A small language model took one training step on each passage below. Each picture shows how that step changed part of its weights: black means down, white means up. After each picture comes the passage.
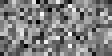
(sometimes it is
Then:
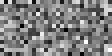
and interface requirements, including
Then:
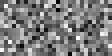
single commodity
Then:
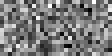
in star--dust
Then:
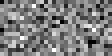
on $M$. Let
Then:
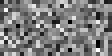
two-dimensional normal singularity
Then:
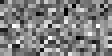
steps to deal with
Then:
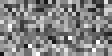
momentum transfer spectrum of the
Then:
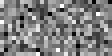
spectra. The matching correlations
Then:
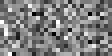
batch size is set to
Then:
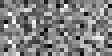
modified equivalence relation of second
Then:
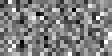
signals carry information which
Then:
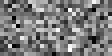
never convinced
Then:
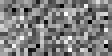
Heisenberg spaces
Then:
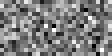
systematics. We also
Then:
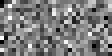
It follows that $
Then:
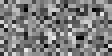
and often these can be
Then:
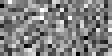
a locally compact group.
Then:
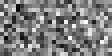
For this reason we consider
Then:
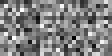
derive consistency of estimates which
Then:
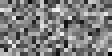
theory, $(R,
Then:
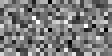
achieve efficient knowledge transfer.
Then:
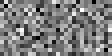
protruncated homotopy type
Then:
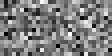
a collision would occur in
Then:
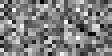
is considered. {\it
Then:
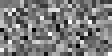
treatment of ionization,
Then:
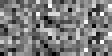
\quad \forall
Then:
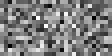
proof of his Theorem
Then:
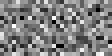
where we can immediately identify
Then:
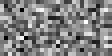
A second strategy to reduce
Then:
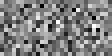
the case in which
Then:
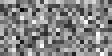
regressive model,
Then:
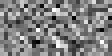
$\rho$. Since
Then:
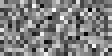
all plots, the
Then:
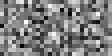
data and for later learning
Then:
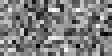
system. Then, evolution
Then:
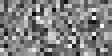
coherence SC
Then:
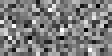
the topological charge.
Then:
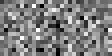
$Y$ of
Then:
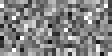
an active area of research
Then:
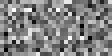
estimation} The true
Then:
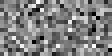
special case where the conformal
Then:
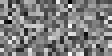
spins are different on
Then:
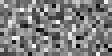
that Alice can access
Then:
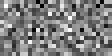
set level while in the
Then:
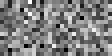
of a CQG
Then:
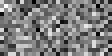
on the gasket,
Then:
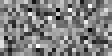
i.e. the
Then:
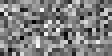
is not used in the
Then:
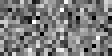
the noisy background
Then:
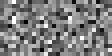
not have small hom's
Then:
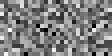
case 241 with predicted
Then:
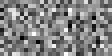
then compare its performance to
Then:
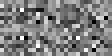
[9]. With its
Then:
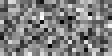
pass through. This is
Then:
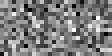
of cosmology.
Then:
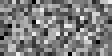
Y, G)\rangle
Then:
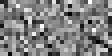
completely segregates
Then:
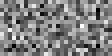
improved the MDOS
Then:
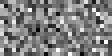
Dirac[32] put
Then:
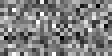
the quality of this transfer
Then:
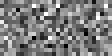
distribution which incorporates the
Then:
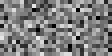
descent will immediately
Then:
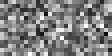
enough from $0$.
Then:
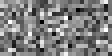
scanning transmission electron
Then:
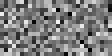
theory and algebraic geometry,
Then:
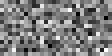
validation carried out,
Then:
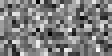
used only for computing the
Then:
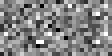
the dielectric constant of
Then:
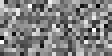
the mission in
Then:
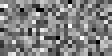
are fed into the
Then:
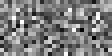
is impossible for
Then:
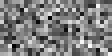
its eigenfunctions, with
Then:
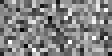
particular certain dualities of
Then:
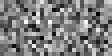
PBE calculation.
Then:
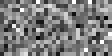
\Sp$ for each
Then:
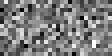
(i) of the
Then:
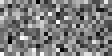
on that we deal only
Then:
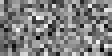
yields the result for the
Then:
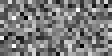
of frequencies that these sources
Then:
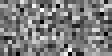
not eliminate all the
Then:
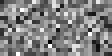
Let $V'$ be
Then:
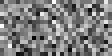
values. Hence this distribution
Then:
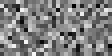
exposed surface area
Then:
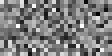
significant numbers of objects with
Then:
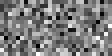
Q_u)$, which
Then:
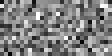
Mo, and f)
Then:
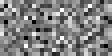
formal Laurent series
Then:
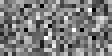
the required QoS for
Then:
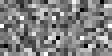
we assume a 50
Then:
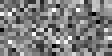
expression in $q$,
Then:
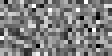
decrease in the difference of
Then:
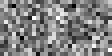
it sends smooth curves
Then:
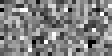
\neq \emptyset$.
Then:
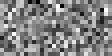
width modulation is one of
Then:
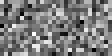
using NFTs as
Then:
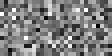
inequality and a strict
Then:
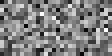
is illustrated near the point
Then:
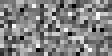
to the same reservoir acting
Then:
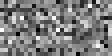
starting from the advanced
